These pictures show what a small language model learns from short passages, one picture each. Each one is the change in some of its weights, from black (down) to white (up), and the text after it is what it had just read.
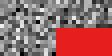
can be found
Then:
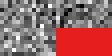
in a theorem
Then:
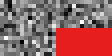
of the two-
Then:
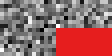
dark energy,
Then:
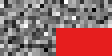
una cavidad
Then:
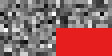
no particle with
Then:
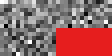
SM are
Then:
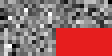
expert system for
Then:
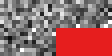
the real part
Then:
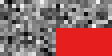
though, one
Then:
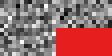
be of order
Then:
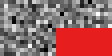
system $\Sigma$
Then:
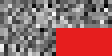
find a
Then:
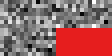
speed at
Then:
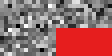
attained iff
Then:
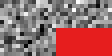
and ones with
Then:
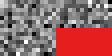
ou até
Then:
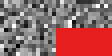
cidades que
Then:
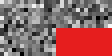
A model can be
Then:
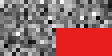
denoted by
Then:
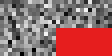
a closed
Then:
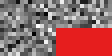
valor foi
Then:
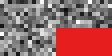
the ball
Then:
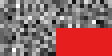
to be of
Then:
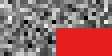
should be
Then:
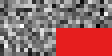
this fast
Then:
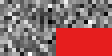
и др.
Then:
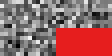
light emission
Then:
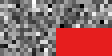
decay transformation
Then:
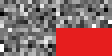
resonance as
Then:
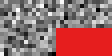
conformal theory
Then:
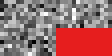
first introduced in
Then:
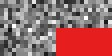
note here
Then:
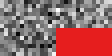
Absence of
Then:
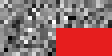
de forma a
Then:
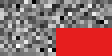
belirli bir
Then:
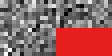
in the form
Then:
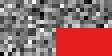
B$ has
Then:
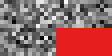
G}$, so one
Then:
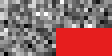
e são
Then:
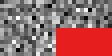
a ação
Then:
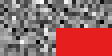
mode number
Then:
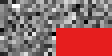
бар он
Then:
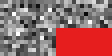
above claim we
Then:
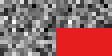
to zero at
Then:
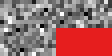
case with multiple
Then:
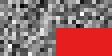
see, for
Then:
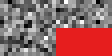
present, if
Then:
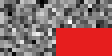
(a) two
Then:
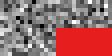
the elbow
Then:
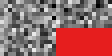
and shows
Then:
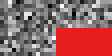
small radius
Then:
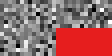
The data were
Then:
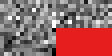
such a minimal
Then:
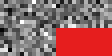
the formula
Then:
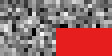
The analogue
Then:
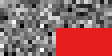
between direct
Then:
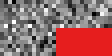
containing a
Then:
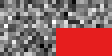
*Web of
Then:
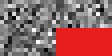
at finitely
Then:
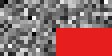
motion but main
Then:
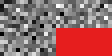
va ularni
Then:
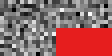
between the two
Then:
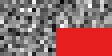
a large range
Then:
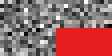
con respecto al
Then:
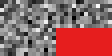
curves produced
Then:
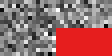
entail $
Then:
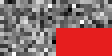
of variables.
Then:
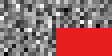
is defined in data
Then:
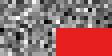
a few
